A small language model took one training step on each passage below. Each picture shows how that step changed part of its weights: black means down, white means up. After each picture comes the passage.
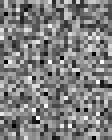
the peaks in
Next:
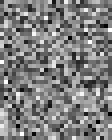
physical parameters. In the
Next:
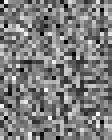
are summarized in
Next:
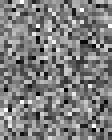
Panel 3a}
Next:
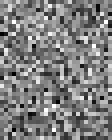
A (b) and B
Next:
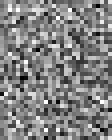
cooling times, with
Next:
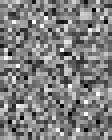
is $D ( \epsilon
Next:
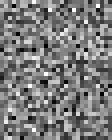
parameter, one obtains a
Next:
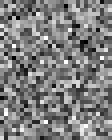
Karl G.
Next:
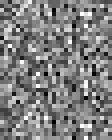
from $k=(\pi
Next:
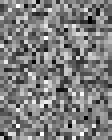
dimension of a city
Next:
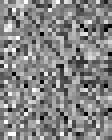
is obtained by asking
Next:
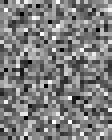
the most recents results from
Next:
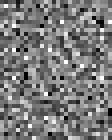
while polarimetric data
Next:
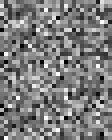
QGP at a
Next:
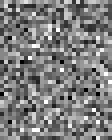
we considered the following
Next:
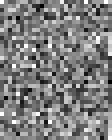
the unsteady
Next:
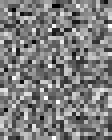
many mathematical
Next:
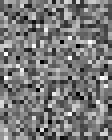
proposed L-ASPD
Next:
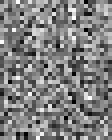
\end{equation} where
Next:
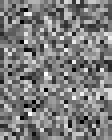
conductivity of the
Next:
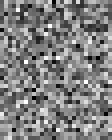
the supergravity
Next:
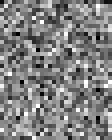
final measured spin
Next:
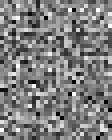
weak, and also the
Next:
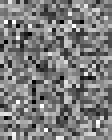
the ground is going
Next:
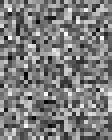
beet farming
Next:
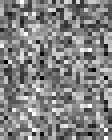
performance in compression and
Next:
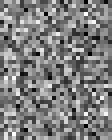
on the disk from
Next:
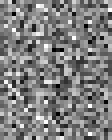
momentum spaces,
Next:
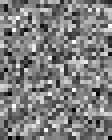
the first accounting for
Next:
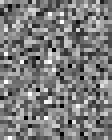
Therefore, massless
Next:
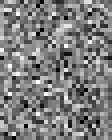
of colored noise}
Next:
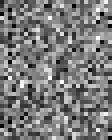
want to derive the
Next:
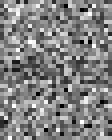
pumping (see
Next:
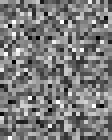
specific to GRB
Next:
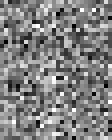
these posterior
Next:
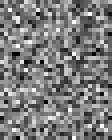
ion quantum processing
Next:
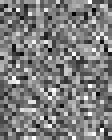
does not mix with
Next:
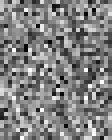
has been demonstrated
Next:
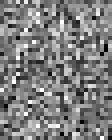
were grown by the
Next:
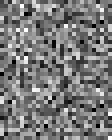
soliton. Note
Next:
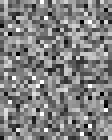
(which corresponds to
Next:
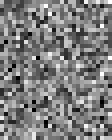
the relationship of
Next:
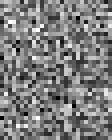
appears as an
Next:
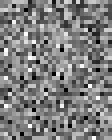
edge of the form
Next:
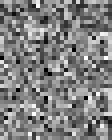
read in powers
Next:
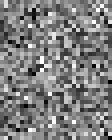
one must master
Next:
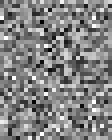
(right) direction of
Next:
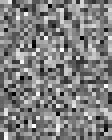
model and possibly
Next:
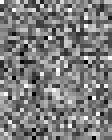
identify the spectrum of
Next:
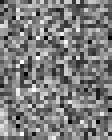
understandable. In
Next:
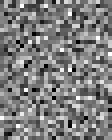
same distributions with different
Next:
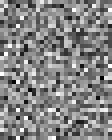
momentum gradient in
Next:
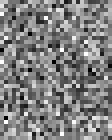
coherence as in
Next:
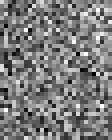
PLS leverages
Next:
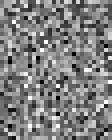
algorithms using evolutionary
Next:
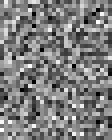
identical to the number of
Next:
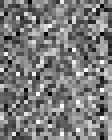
fundamental interactions
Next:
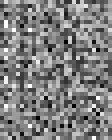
and on the form of the
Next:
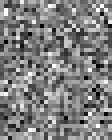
the edge might
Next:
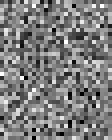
the inset of Figure 6
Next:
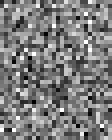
watching it.
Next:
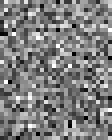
as independent parameters, and consider
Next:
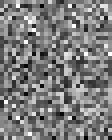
what extent can the
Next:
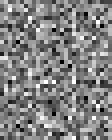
especially for
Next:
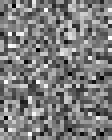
Hospital in
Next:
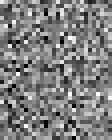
allows us to use
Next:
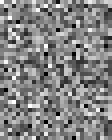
higher orders, at
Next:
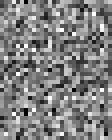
depending on the head
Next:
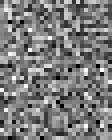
state for a random, scale
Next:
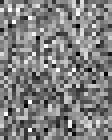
handling of the
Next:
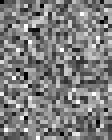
through H$_2$
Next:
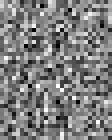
for writers under
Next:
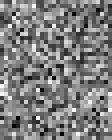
The path integral
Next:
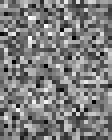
two dimensions and
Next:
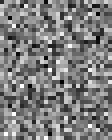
wrapped on
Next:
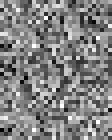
e.g. larger
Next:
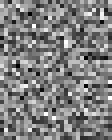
weather events &
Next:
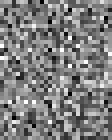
rather narrow range
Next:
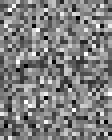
which the laws of
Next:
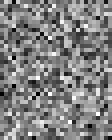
Indeed, for
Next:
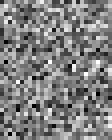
shown in the computer
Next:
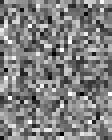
on the bath chain
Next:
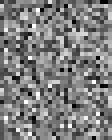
and the densities
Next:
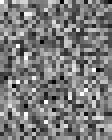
good example of how
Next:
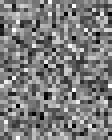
across Iranian and
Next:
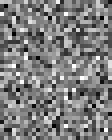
period at emission.
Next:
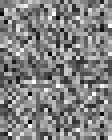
negating 6.
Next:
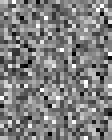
music data from the
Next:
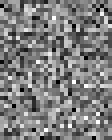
we made the set of
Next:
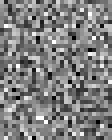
combs to span the
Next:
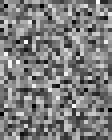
characterize this area in
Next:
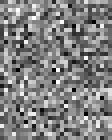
the contribution coming from
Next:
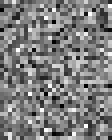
two following reactions:
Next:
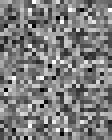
best results are in
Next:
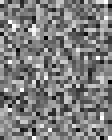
fixed ansatz are
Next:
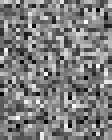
and $5$ for which
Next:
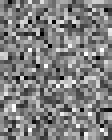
as it happens in
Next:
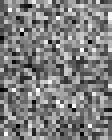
fusion, and so this
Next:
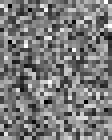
fraction of the strange
